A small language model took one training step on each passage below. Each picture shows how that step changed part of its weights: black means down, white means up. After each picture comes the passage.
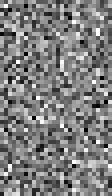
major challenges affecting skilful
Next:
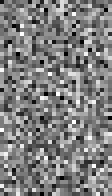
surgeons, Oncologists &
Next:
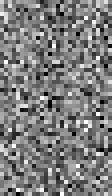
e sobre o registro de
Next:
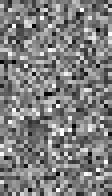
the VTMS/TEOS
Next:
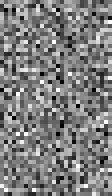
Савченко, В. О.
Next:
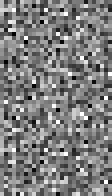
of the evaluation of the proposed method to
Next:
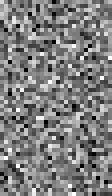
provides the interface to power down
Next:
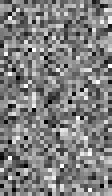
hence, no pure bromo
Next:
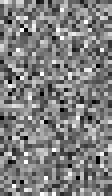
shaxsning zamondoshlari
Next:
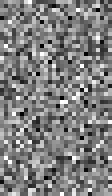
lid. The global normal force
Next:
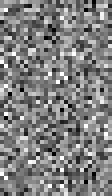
The information related to a service is not
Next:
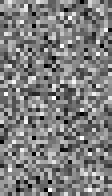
The nationalistic project offered by
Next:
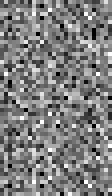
бы с состоянием
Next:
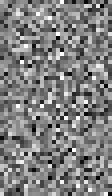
адаптированной к
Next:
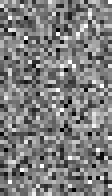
of females. However, in the
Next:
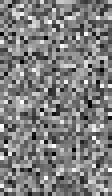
cultural artifacts, tools, and
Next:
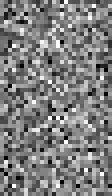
қучага қаратилган
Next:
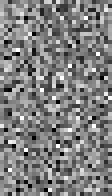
of selected parameters: Effect of
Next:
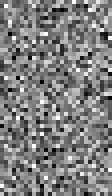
bilan murojaat qilib,
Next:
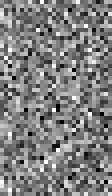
situação de violência doméstica?
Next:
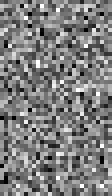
the undetermined equation
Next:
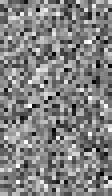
masyarakat Indonesia yang
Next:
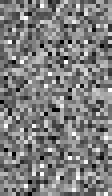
niet meer. Het
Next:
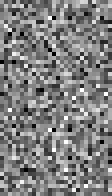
the facilitating and hindering factors
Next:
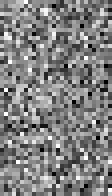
касбий компетентлилик
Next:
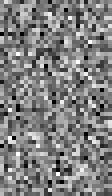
units of the National Police and
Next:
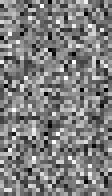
Telegram botni, mobil
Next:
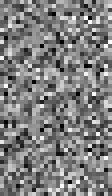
sakit. Sesuai dengan
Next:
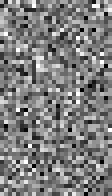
interchangeably (Bender,
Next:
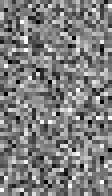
dafür ist seine private
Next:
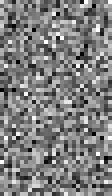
the Robot Operating System
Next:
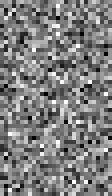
somatic symptoms, learning
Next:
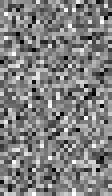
Authors' Contributions The author
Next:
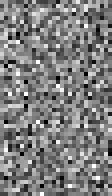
generate new motifs.
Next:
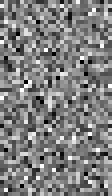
villages was been determined. The
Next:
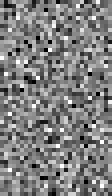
observed data are in the form of
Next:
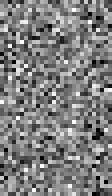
analysis and reviewed the manuscript.
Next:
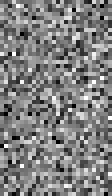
OF TEACHERS
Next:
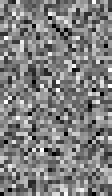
Ansicht eines Jupyter
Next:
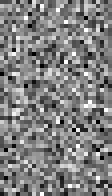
da arquitetura. O
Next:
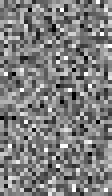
the hyperelastic and the
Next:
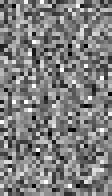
long-run common relationship through the
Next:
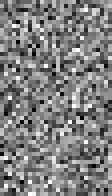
EMZ der beiden
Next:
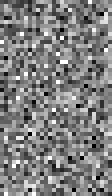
which pixel-based methods based on
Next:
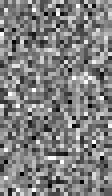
1997. Butterflies
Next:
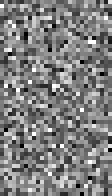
PC patients have been diagnosed with
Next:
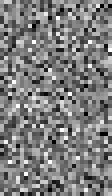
GES and ecosystem services. -
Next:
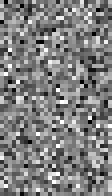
and from the internal environment, monitoring
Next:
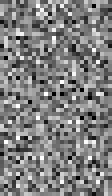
internos que referencien el
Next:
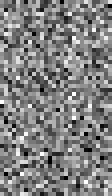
economia agrícola
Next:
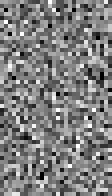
do empresário (vídeo
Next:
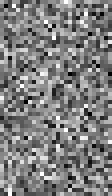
mahsulotlaridan yuqori
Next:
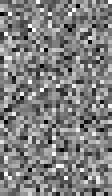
pripremljena sva
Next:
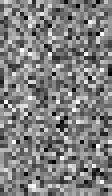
(2020b): Science based targets:
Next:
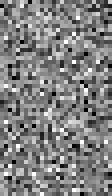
директор вагонного
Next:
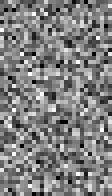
harga F hitung,
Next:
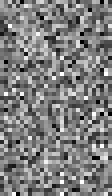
states other than $+2$,
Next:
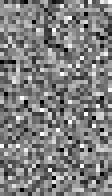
only a temporary measure. Although
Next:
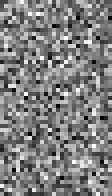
of neutral polarity, are
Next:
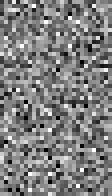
Towns on the Dead Sea
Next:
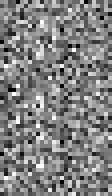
है और
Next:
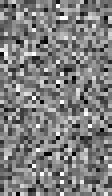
and [2] is Spanos
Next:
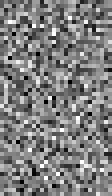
ise ötesindedir.
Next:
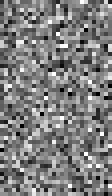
and make the skin look
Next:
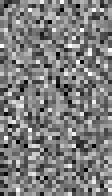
contact spectroscopy
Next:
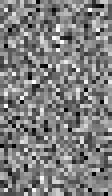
the same amount of work that was spent
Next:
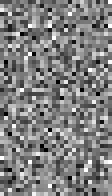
Leaf area (cm) T1
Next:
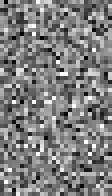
and Rajasthan, folk
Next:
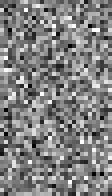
this only had a limited effect on
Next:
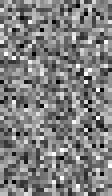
y la visión global son importantes
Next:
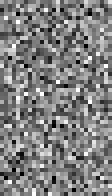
occurrence of the relevant scenario
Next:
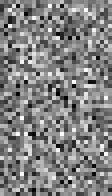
хам глобаллашиб
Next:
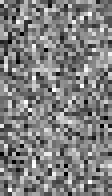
иккинчи нашри /
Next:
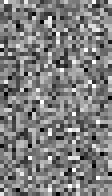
آمد. و در
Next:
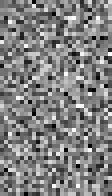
des habitudes nouvelles
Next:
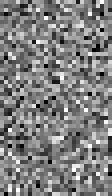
Hence, a sustainable soil
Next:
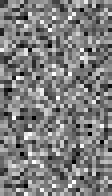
bu borada Izzat
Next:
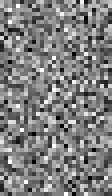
ҳам яратилдики,
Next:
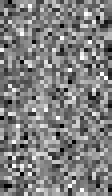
uni jinoyatchilar
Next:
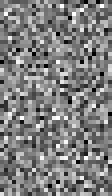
Capital Markets and
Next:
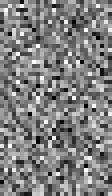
por ano, o que corresponde a
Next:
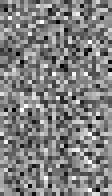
created: *widowed*,
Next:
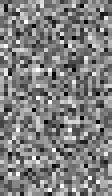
College of Georgia,
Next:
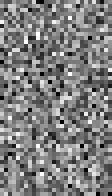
test parallelization. I.
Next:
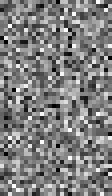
computationally demanding than the other
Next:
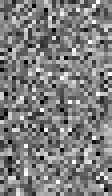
8. The high temperature regions can be
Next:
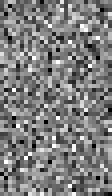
that reveals the vulnerability of
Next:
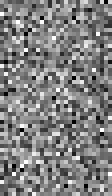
исследования: в этих
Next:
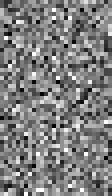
nazoratni o'z
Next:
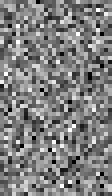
related to both foundry shops has
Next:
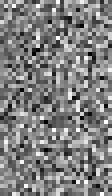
sterk speculatief
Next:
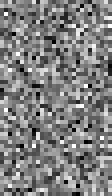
configuración de distintas
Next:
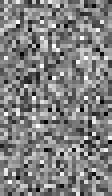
redelijkheid en
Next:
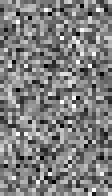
English is an international language. Given
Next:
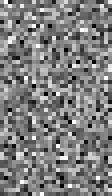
and had smooth surfaces.
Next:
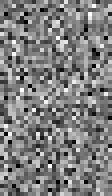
для бытовых нужд
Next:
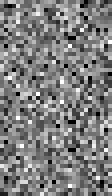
advantage is market development.
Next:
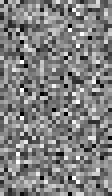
ou un fait que ce soit par
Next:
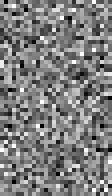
bilan davlat o‘rtasida
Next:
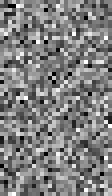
growth [18]. This collaboration has
